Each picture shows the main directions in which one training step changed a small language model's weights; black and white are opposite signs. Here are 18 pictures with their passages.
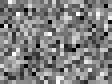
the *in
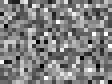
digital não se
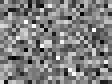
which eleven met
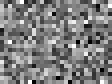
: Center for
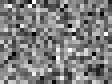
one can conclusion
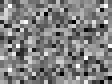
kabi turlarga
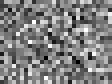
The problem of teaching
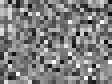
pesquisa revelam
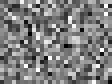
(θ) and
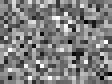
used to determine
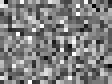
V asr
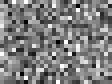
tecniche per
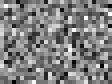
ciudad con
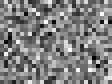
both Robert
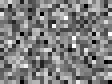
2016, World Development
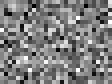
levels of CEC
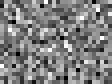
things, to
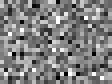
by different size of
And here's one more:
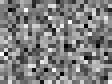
the parent can
